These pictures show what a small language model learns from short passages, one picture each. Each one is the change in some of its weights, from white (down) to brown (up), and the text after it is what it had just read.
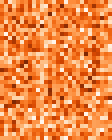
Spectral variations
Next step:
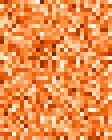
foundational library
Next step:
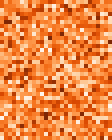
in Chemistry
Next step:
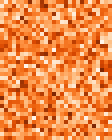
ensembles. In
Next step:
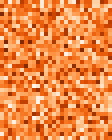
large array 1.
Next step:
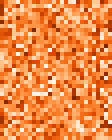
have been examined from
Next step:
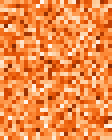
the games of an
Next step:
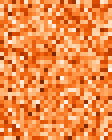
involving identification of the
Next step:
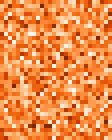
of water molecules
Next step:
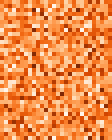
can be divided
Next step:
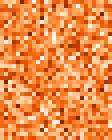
the coorbital region
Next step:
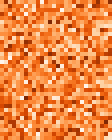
in children is
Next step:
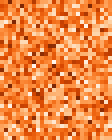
maximum shifts to
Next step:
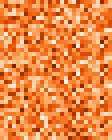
and activation of
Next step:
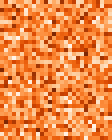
emission flux over the
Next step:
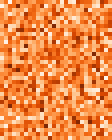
is because we integrate over
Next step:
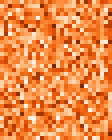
of dark matter,
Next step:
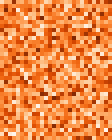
he should get more general
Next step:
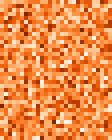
in the state variable
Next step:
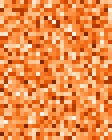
of the sugar.
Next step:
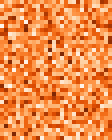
for various lines will
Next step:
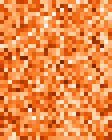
adaptive particle
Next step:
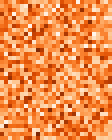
actors in the
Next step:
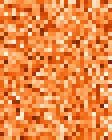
where they were identified and
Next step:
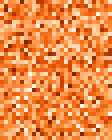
in particular, five
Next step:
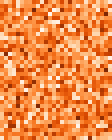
the I_d diode
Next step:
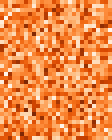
to add supply chain
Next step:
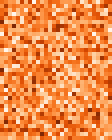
rise in publications
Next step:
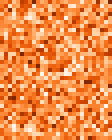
not applicable on low
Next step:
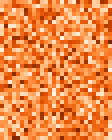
a new patient.
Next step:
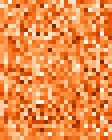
is not given by the
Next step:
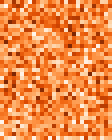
$\mu$ crosses
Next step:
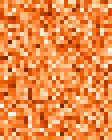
20% of the sample
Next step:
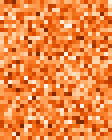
at different ages when different
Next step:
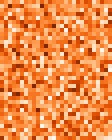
of artificial
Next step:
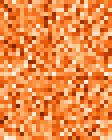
hips were taken
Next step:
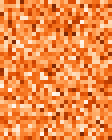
micromagnetic simulation
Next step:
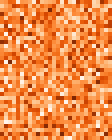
fixed while the second was
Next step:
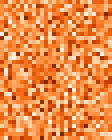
process. All we can
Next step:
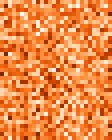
the functionality of
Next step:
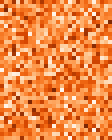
Hence, the spectra
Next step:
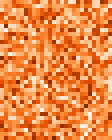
a significant relationship between
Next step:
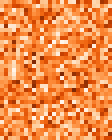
a shift toward
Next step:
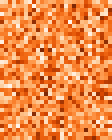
uniform with regions
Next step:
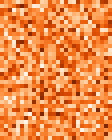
on two-dimensional
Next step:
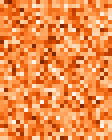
scores of final
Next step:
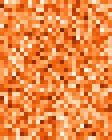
left by multiplication
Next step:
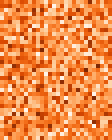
noise, can be
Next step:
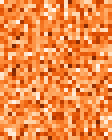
There are 7 studies
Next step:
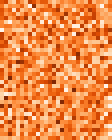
updating the interim
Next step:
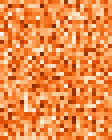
of $\alpha \Gamma$.
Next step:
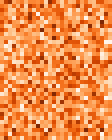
Execution Effort
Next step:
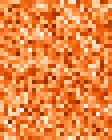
increases or remains
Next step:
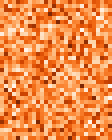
study titled investigated
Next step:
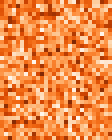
8. From a
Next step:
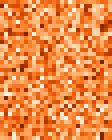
supports the power flow
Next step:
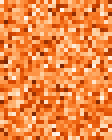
difficult to detect
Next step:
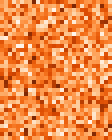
other additives
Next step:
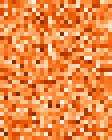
| Symbolic | |
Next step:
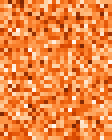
(ii) differential
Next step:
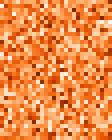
expansion rate, the
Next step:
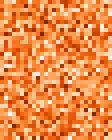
solution based on the timing
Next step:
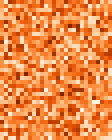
evidence was made
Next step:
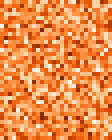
by the presence of
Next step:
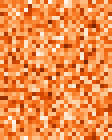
hours of operation
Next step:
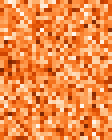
oppose the use of
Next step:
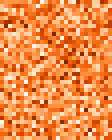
the electron energy.
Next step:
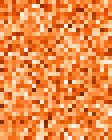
atoms. This results
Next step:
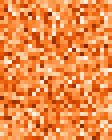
Union Later,
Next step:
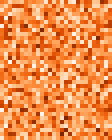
to the value of this
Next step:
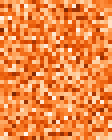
and recyclability
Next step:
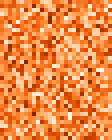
metabolism free
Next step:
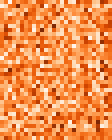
is similar to the case of
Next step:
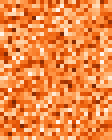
and our color selection
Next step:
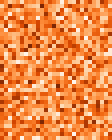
of PBL-based
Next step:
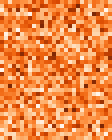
needs to undergo
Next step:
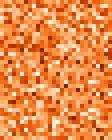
purpose of further
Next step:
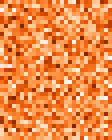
which the geodesic
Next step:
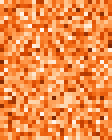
overhead can produce
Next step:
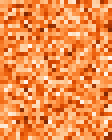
in providing students with more
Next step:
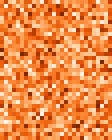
they have the right to
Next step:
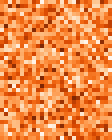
this paper we present a method
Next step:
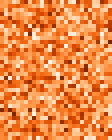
available). The
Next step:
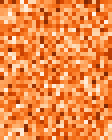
be observed. While
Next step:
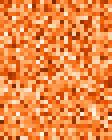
2E). Four studies
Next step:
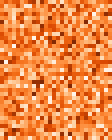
She further notes that
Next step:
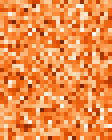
movements was considered in
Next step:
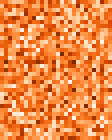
and accelerate the
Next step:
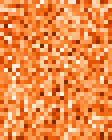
the network's core.
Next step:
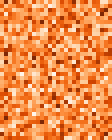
useful for understanding
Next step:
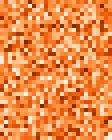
in the interior.
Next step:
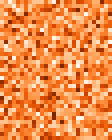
wrapped D3
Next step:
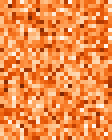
languages being understandable
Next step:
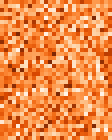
are equivalent with
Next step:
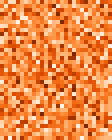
- COVID
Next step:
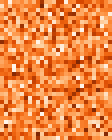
River is the
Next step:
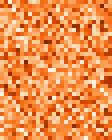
also for international
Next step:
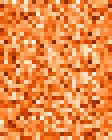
and invariably
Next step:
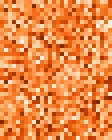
the expected asymmetry
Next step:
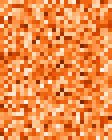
to incorporate the
